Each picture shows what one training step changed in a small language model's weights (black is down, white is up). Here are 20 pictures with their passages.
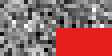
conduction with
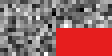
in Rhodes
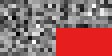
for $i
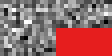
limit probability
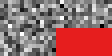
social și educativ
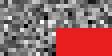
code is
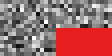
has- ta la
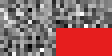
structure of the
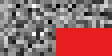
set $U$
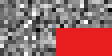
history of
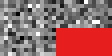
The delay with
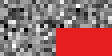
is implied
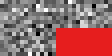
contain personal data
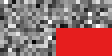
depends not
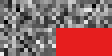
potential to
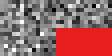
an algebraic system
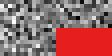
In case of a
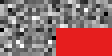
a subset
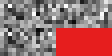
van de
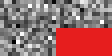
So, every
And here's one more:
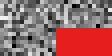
\item la
